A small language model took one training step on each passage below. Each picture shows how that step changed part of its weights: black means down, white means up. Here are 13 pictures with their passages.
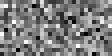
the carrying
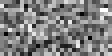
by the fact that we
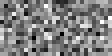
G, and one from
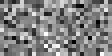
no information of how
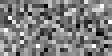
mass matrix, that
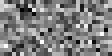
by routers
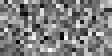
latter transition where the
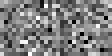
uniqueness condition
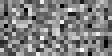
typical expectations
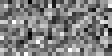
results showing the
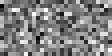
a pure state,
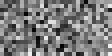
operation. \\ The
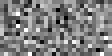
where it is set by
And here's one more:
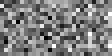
universal characterization
